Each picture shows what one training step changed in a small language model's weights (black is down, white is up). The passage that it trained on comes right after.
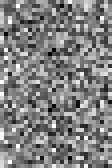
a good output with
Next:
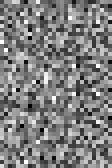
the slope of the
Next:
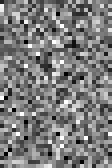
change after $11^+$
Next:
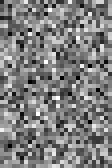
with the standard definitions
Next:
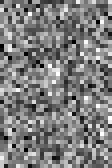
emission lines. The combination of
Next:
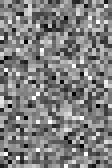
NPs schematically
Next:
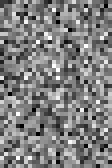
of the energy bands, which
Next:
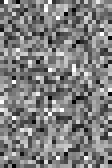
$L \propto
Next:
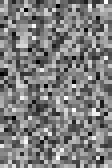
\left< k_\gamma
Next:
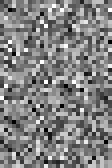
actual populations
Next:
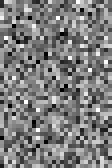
by a quadratic
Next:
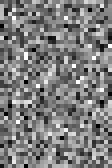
should be equal to that of
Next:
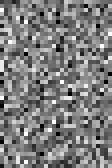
neutrons, which will be
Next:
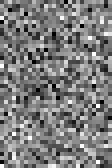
spectroscopy for a
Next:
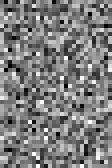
phenomena in
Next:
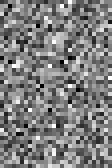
with the senses of
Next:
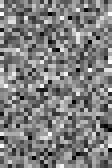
$h$ there also may
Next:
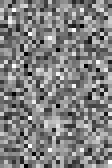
but also a widening of
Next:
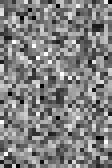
and its well-defined
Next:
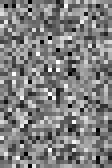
this device and operating
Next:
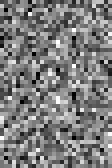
overlap strongly with
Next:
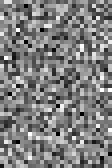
Experiments to
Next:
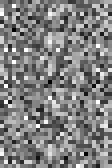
interpolation, one has
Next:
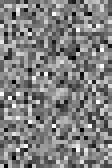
the Zeeman effect.
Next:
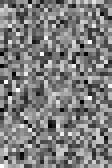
used for the Z cross
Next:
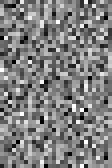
the cos. These two
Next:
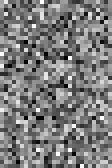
inner error bars show
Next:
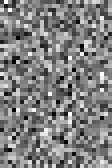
Both data sets are
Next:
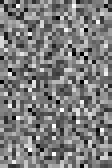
the SI. The mode
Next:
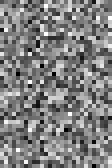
determine {\it two}
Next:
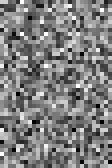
transmission mode optical
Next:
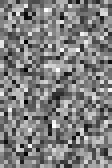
for identifying BH
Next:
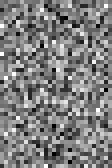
to the broadness of
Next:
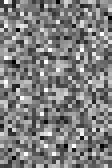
Each subsystem is obtained
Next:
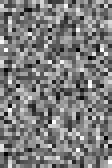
the beam is still
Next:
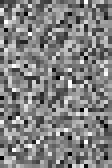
of the potential. From the
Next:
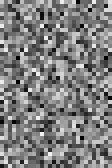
be written as a
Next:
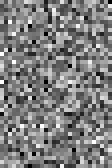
involved FHS
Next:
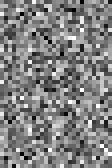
HERA, stop
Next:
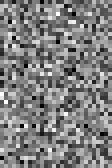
introduction to entanglement
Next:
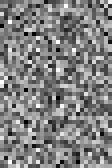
the LHC, the
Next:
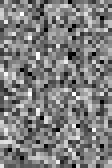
non-zero only in the
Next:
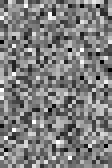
selection yielded significantly
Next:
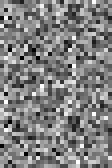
dependence on intrinsic
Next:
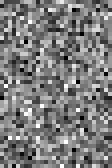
NNPDF methodology
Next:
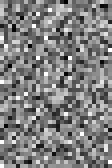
quarks is known
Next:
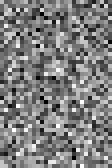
to behave like a
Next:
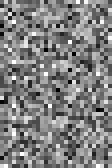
and abbreviation
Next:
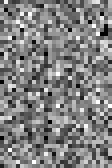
P$. This function is a total
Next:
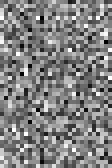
extend the scope of
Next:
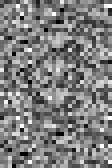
layered compounds represent
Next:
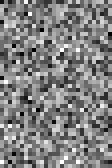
of approximation we use.
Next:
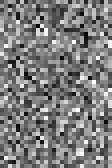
{Yefeng}\ \bibnamefont
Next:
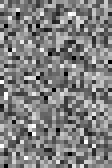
secure. Closed
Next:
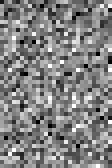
$K$ from 8 to
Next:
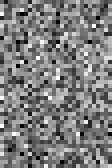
comp3, while the vertical
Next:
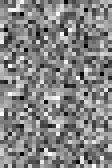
Besides, we
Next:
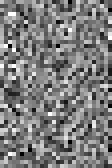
person going to the
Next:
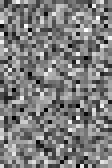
the duration of 2
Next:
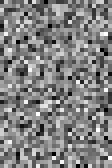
number of the electrons are from
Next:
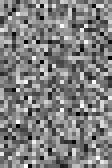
in English.
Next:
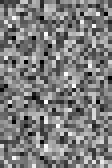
to various renormalization
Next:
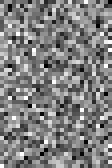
as $\langle \partial_i
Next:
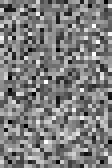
uncertainty that we consider
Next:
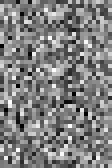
probable configuration. These
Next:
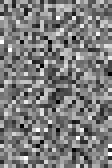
We set GB energy $\gamma
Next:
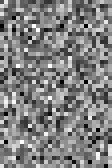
matrix of the atoms.
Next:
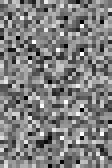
higher order cumulants of
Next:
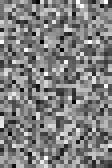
expansion splits into
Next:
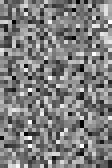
\end{align} where
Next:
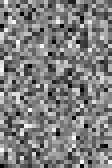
Jens Schneider
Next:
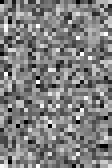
momentum space by this spectrum and
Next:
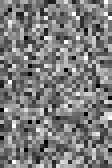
$\times$ 200 au at
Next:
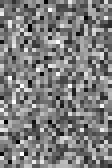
into the CNN layer
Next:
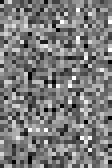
$\alpha \simeq 3$.
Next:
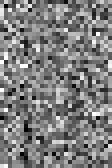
a detailed derivation of the
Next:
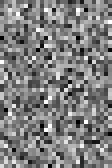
recently. Lacking
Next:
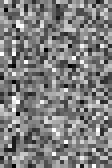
The absolute gap
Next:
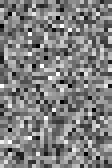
field in T-tree
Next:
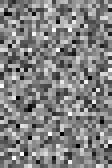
by 10 or more orders
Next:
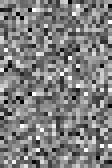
the number of hops in
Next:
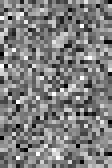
usual form is given by
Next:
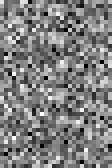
tasks. Similar
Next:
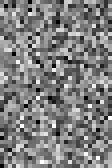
this process, and keep
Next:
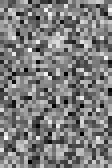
were transferred onto the
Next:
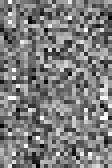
horizon $\Sigma$. In
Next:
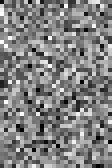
relations and the structure of
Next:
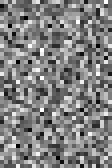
# Theory of the
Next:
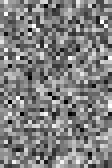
the physical boundary integrals
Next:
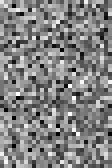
text. In addition, we
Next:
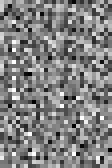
probable atoll source
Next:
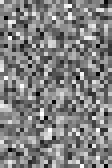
the transmitted data is
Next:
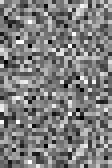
state of |0⟩
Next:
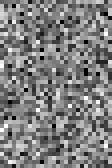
similar behavior for this system,
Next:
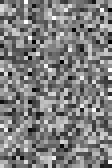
constructs were utilized in
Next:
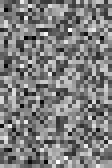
where the mean and dispersion
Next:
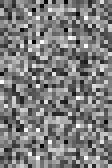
the digits 0-9
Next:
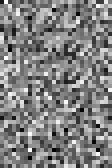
disputing classical models of
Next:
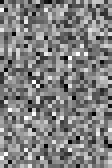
peaks of the XRD
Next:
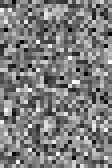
light, a loss location
